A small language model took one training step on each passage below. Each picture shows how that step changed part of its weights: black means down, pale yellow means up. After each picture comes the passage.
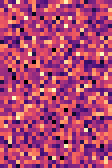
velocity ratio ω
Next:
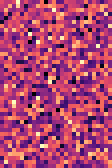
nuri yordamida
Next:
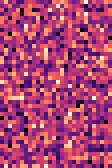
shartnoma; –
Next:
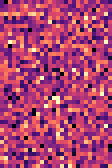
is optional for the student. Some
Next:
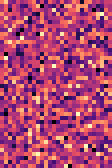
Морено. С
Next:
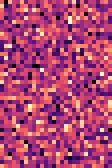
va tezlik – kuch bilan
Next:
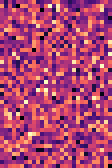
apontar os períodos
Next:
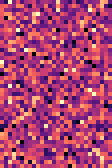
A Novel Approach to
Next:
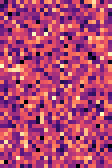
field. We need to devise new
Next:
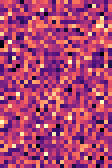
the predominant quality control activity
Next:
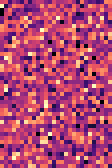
formación y el ejercicio
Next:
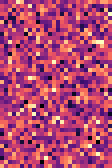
la inclusión. Cont...
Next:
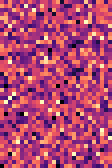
fairy tale plot,
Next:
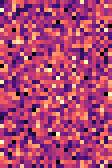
in a single-valued NS
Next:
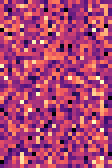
analisi pluviometrica che
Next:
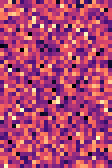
of Interdisciplinary Research and
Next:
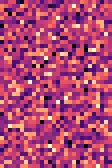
neighbor performs quite
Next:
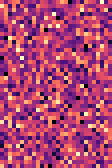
напрямом національної
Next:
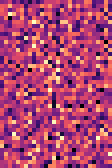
is some risk that the current requirements may
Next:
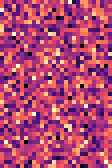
calculated value of ‘t’ for the
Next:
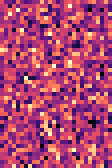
involves cropping the central part
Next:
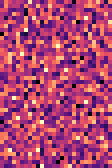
use of BGs in this new
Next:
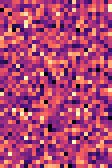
of the legal environment, the
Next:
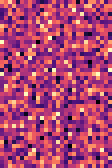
olamiga jalb qilishi
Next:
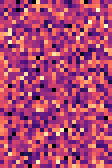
environment for many vehicles. This technology is
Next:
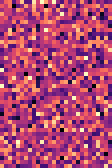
to influence child health and mortality
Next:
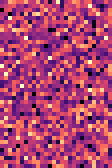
(SINISA) em
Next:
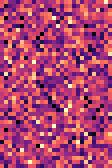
muhimi, insonlar hech
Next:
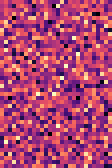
effect before we looked at the data
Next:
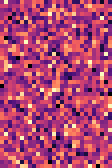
uchun faoliyati, ish jarayoni
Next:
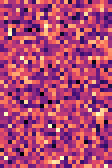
out above, this is the amount of
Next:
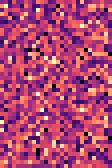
necessidade de mudança do
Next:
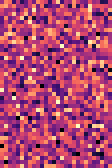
in safflower oil is essential
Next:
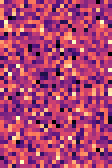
by pressing the button (so
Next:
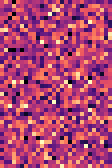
yield, the second explained the contrast between
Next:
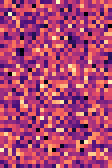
наредни месец),
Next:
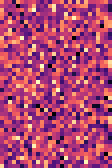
of them is determined by local density.
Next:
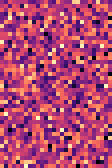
indigenous worldview and their impact
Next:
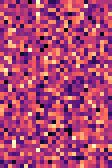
templos de qualquer
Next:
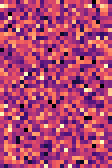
with chloroform³.
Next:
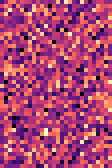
*Майдане саг
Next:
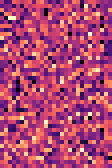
Улар учун ҳазил
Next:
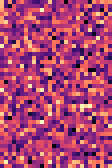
y teorías y mostrar la
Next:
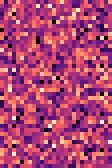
petani tentang aplikasi
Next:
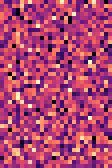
THE PRINCIPLES OF
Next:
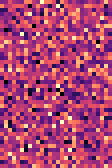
а именно правитель
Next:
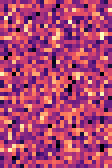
sunarak, propaganda
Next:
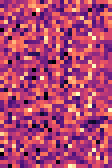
easy. It is a particular
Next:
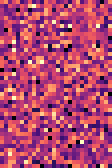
in medicine are ionizing
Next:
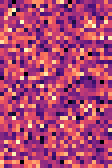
corpus kantiano a
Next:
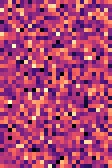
this may be linked with many probability
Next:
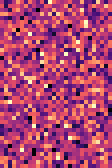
propose a solution for interference
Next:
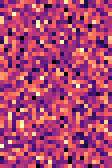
European countries. It is applied externally
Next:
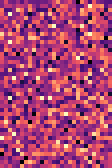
2.6, we obtain
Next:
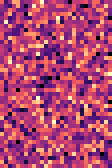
higiene dificultada por
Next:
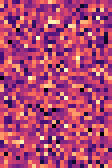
confiabilidade que os conceitos
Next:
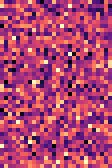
the inner and outer cold
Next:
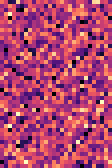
Data Availability Statement No
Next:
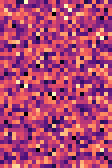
و میانگین هندسی
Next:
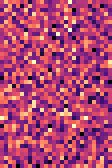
of vegetation (ellipses generated
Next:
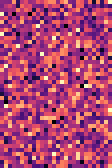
оперирует другим
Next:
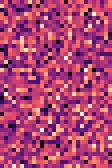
While the monologues are framed
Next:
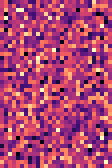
advanced grid lab is
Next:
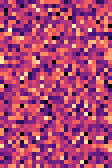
regarding physical activities and motivational factors.
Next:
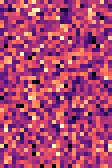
use the roads. Vissim
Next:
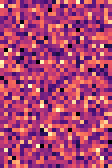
баллов. Во 2
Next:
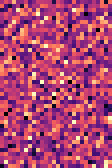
of walkability index in central business
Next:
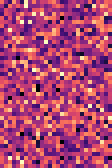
técnicas muy sensibles como la
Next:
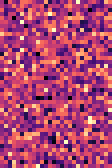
alcohol, and water containing
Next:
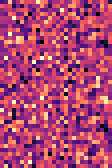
socioéconomiques dans le
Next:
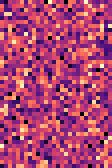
Eurac Research Viale
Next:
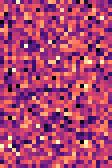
conditions. PVE oils, with
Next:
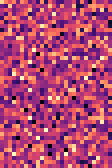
are continuously killed, security
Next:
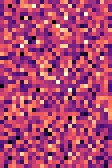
dengan (Putnam,
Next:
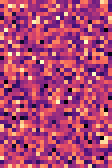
kamu adalah teguh,
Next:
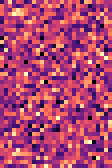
sites around Europe. The field sites have
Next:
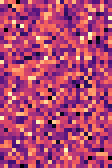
analysis, Adebayo
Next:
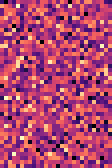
; l'explication cède
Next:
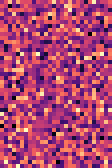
or prejudice against certain persons
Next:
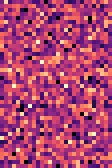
priseljavanja na
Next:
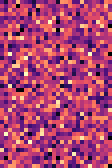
hours. The ready-mix
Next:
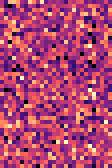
3. THE SYSTEM Figure
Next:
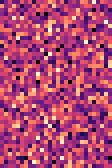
IM supervised the project at
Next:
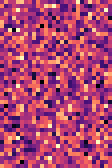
more than 70 % of the total gas
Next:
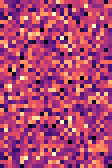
освіти і освіти
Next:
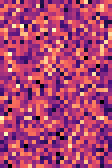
confirmed the positive impact of capital level
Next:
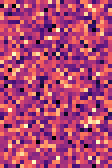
C-10. Constraints on
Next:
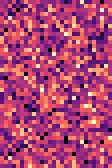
⁵ Regilene Alves
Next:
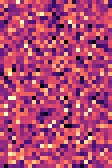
Uxmal, ningún
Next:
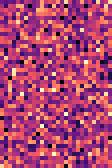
інформації компанії;
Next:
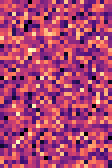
ensuring financial stability. You have
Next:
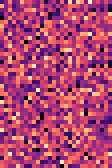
to the infection outpatient
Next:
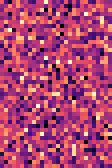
or Portuguese language.
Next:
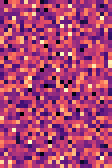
from the value with highest priority to
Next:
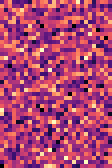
society, human rights, culture.
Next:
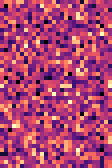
gravitacionais (o
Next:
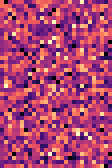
milk, breed,
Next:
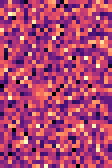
as indicated by standardized Beta
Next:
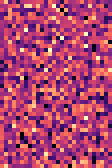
des FidusWriter
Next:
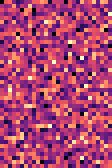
ello, la alcaldía
